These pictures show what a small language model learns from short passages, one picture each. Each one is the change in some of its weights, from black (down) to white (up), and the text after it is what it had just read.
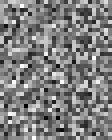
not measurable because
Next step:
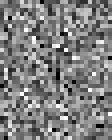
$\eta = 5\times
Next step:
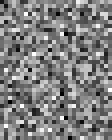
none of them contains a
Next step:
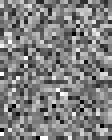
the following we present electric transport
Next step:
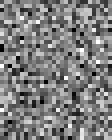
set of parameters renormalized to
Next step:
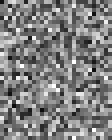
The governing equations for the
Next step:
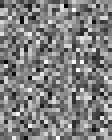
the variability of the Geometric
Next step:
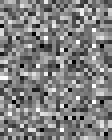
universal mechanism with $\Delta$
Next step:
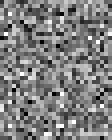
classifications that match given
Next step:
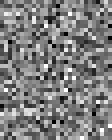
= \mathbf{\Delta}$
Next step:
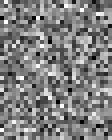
$) sound speeds
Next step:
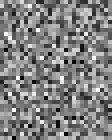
the remaining summation in
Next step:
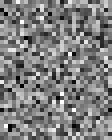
divergence condition can be understood as
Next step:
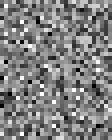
transition into the normal sate
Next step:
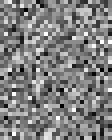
by adding more users and
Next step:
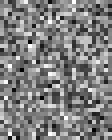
a detailed introduction to ray
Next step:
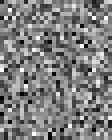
The shape of our energy dependent
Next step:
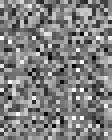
the dynamics of the whole system
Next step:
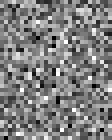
of Lie algebras
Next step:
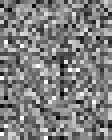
closely approximate eigenstates of Hamiltonians
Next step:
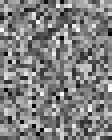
was then hot pressed for
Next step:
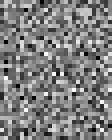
from the asymmetric shape of
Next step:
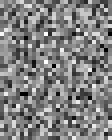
the past, on gravitational radiation
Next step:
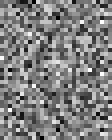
the Heaviside
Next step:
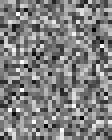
desired contrast ratio between star and
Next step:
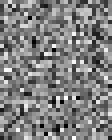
with the European
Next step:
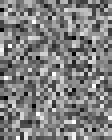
system if they can get the
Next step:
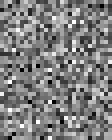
state of the system is not
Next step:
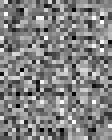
differential (15 MPa)
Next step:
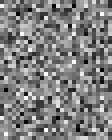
further. Meanwhile, we
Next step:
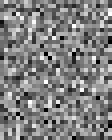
naive view, that
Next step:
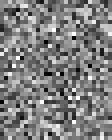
some algebraic manipulations
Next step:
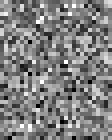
our case the classical expression is
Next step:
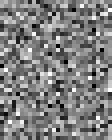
decision-making. This
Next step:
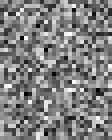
each injection, instead of just
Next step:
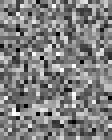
appealing way out of
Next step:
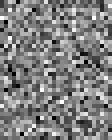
The absorption could in fact be
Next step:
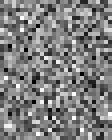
typically require extensive human
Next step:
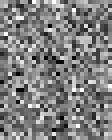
disk's viscous time
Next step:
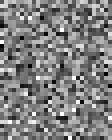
galactic major axis allow to
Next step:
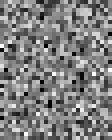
for determining the helicity structure of
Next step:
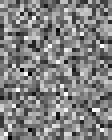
fitting between 200 K and
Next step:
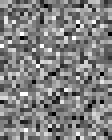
using the RH code
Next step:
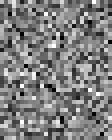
search such particles were started
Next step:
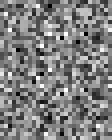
and $\varepsilon$. This results
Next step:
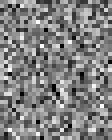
of extinction for each
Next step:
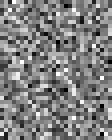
multicast from the server
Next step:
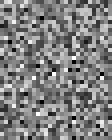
enough to unit due to the
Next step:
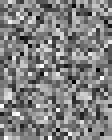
simulates the execution
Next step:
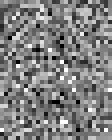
$IC$ stalks
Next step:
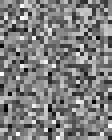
consistent support for our previous
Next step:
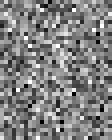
or lock state.
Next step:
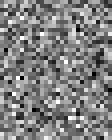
characterised by a weakening
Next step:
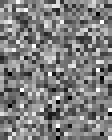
perspective: modeling impact of power
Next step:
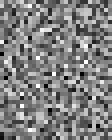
the remaining leads from a
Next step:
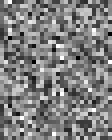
perform Monte Carlo simulations based on
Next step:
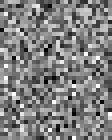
and Emphasizing
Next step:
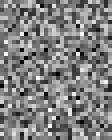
in the Electronic
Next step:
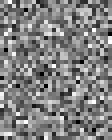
by two key dimensionless parameters:
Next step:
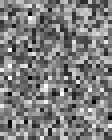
a faster convergence of systems with
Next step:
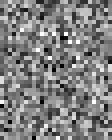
for a Lagrangian without an explicit
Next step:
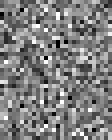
`gap- equation'
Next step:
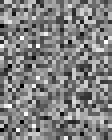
would have to be added to
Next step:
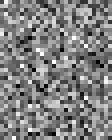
regions have no boundary corresponding to
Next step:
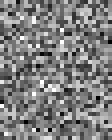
approach would be to use the
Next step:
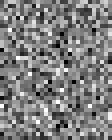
Nazionale di
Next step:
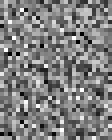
equations together with the baryon number
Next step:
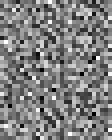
linewidth of the dipole
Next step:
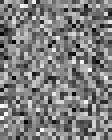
Thus, the external, or
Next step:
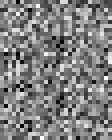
distance is not found before that
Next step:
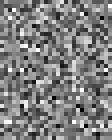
predicted value given by the uniform
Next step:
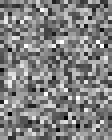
\end{table} In
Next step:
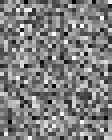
e \mu_i
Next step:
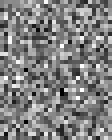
low mobility of {\it
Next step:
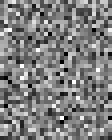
Effectively, we
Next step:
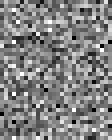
12\% measurement (corresponding to
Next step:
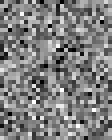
IVb \\ IRAS
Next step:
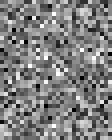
Physics, Seoul National
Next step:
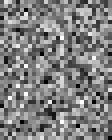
starting point for construction of the
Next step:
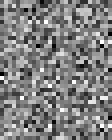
from on-shell matrix
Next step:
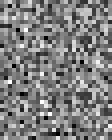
is proportional to the number of
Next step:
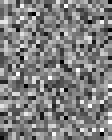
SPIRE modules
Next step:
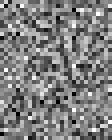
of optically-dense
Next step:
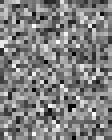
file, and delete
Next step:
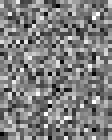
KBI has recently been studied
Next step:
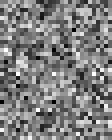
for determination of the rotation axis
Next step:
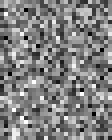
gradient accelerating atoms away from
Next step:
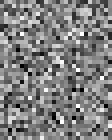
reproduces the data for
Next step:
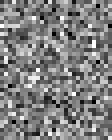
4. Expansion rate
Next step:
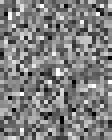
such as OpenAPI
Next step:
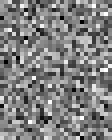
by a well-defined action
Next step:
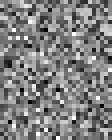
an advantage far smaller than
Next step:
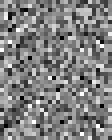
as incorporating several other changes
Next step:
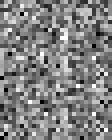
light charged Higgs gives a large
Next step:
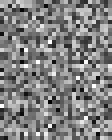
to the absence of the divergence
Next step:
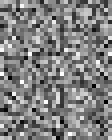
equal temperature difference in degrees
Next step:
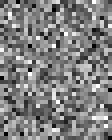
a crunch and a
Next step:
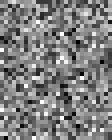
of AC conduction in a
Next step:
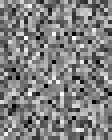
the space-time interval
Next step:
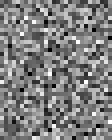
\affiliation{Department of
